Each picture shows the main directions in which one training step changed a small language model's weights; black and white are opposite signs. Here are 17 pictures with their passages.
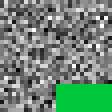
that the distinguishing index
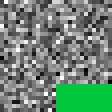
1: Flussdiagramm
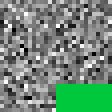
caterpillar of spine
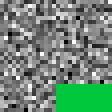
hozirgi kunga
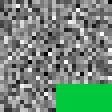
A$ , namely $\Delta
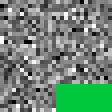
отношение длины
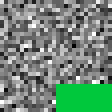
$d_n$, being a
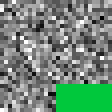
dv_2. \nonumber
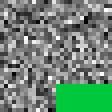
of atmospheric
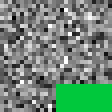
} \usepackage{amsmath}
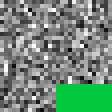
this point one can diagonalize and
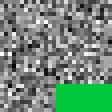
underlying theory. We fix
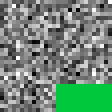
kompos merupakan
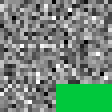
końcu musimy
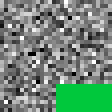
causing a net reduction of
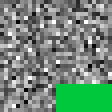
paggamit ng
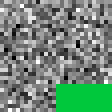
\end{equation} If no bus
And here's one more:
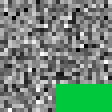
For the remaining central
